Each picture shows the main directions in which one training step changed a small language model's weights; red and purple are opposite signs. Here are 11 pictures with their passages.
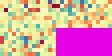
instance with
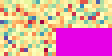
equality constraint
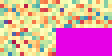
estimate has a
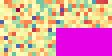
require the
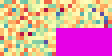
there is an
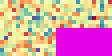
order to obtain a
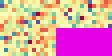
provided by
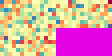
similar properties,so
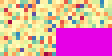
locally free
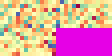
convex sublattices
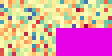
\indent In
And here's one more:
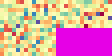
them by
